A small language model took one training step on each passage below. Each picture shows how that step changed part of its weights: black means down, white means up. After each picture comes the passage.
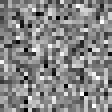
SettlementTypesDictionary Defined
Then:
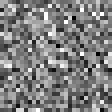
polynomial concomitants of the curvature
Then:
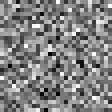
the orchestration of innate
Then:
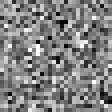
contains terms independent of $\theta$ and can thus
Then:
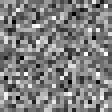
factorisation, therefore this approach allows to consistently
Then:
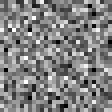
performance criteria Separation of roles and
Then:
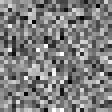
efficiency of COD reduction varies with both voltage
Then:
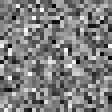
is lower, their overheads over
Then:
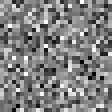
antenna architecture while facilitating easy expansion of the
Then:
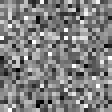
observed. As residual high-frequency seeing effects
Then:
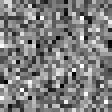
- Every twenty years (8)
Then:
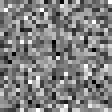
depth E_L = energy loss due to the
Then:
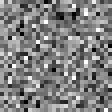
formats without explaining the recommended one.
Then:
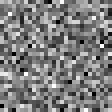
progress and attitudes towards the success of the
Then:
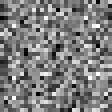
Italy, the NGO Cultura
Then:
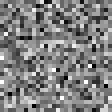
level for each community (center), and
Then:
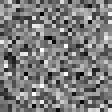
the y axis. A displacement Δx of
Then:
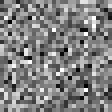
in terms of safety, robustness and practical
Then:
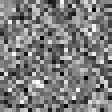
what is in the LAS. They even have
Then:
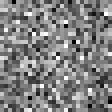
wireworms reach up to 5 per square
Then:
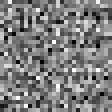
a steep limestone rock crown
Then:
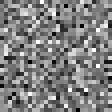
*Virtual Environment* is a resource
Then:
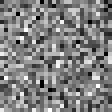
This will help them become academically driven.
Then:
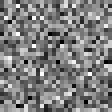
in the DC Comics - is
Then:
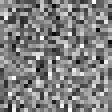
work is that we, for now,
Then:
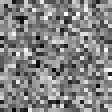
3 patterns with both (i) at least 5
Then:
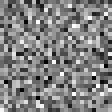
$y$-direction. First, we estimated
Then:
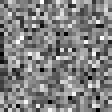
not straight forward, there are several tuning techniques
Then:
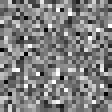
spanning all operating countries and both domains.
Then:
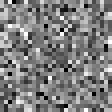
quasar and FR-I radio galaxy located
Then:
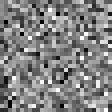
Root Thiophenes,
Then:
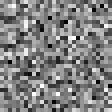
and check its sign. $E'' = 6
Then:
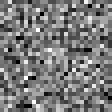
a maximum of one-third of the
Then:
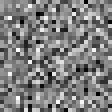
A term baby girl
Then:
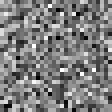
self-contained, following the guidelines and
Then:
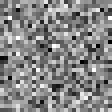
Hadley, Massachusetts
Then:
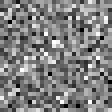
in the samples. Unfortunately, the
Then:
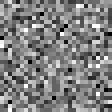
the rate of exploding PBHs is
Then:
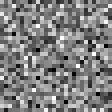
we also neglect the fast-oscillating
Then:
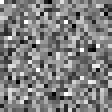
ways, perhaps the most fundamental, to
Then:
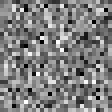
via nonrelativistic chiral magnon splitting
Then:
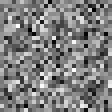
J. Schechter, and C.
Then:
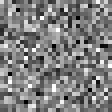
as \begin{equation} ds^2
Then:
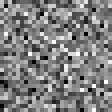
carbon dioxide obtained by the decomposition with
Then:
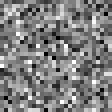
gauge theory. \par The gauge boson in
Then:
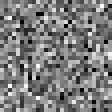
Aloha family; it operates as a
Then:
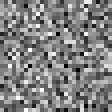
from having a plenary compromise with
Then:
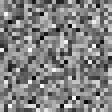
simple Einstein-Debye model
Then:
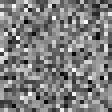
classification targets. Experiments shows that, our
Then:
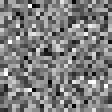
federations, in particular the use of
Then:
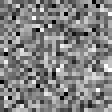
is Poisson distributed with a mean pair generation number
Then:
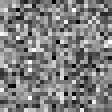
\thanks{This work was supported by the
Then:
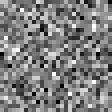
along the x axis for the two spins,
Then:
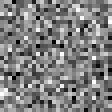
showed that the host galaxies produce a substantial contamination
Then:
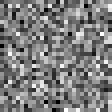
of 1.065 GeV. The invariant
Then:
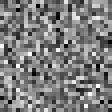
to resolve two-dimensional dependencies.
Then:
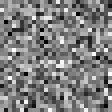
ISPs consider them as closed systems, where
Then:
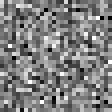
cure), the preoperative GH
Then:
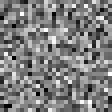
of H_2S -water and
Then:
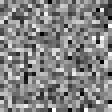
social environment for solving his problems, either with too
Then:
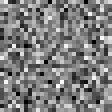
2006) Defining Interlanguage Tarone
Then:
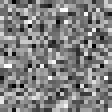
[2]. Fitted jackets and
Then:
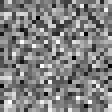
on $\epsilon$. For small $\delta$, the
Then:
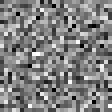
This paper, therefore, aims to bridge this
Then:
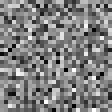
or valley(II) polarization for the
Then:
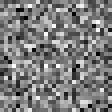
one located next to each effect, to increase the
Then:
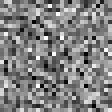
reduce some of the phytotoxic effects
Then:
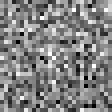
as a feature extractor was used for
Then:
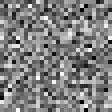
of life [over molecular interactions]''
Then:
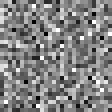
confirm macrochelate formation for
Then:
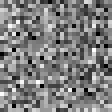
ensuring the perfect conservation of the coupled quantities
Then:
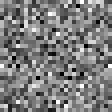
(eds.): Phase Transitions
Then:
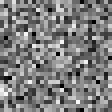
\tablecaption{\fglr\ and
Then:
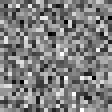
of certification - vi. Vehicle
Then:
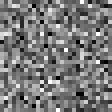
Rupali Sham Bhosale Research
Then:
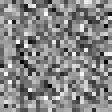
principals in public senior secondary schools in
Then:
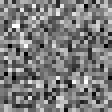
Berry phase difference of $\pi$
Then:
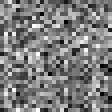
the induction of the self resources of cells.
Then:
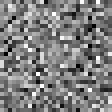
than wholesale changes. Overall,
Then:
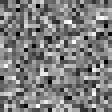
to examine how individual social background, educational systems,
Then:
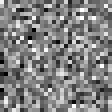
time domain for probing the many-body dynamics
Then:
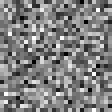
remaining users. The typical attack is collusion
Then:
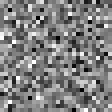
where $n_* < n$, because not all
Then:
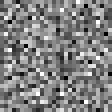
in Fig. 7 also reveals no apparent
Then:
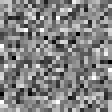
- Chorioamnionitis.
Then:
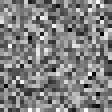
emergent behavior. This could be particularly interesting for
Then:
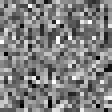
resource (e.g., processing cores)
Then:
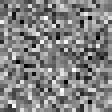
of Physics \& Astronomy, Western
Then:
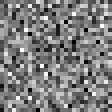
of 100 GeV WIMPs crossing the Earth
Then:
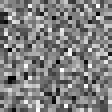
with mild and severe trauma in terms
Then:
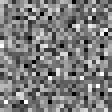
51 people registered to attend the
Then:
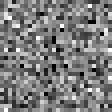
An important aspect of our modelling was testing it by
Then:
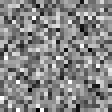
or the Orion Nebula Cluster
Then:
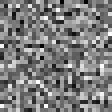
of the whole biological processes, reaching
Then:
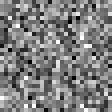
K, positioning them as the highest known
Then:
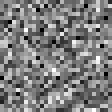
and the EKS98 (solid),
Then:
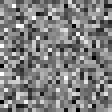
$2n - k$ is a prime
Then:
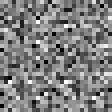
Zhua and Yu Jiao
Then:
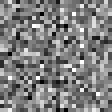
the relevant fluctuating field, i.e.,
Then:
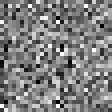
of Knowledge Management*. 21. Shane,
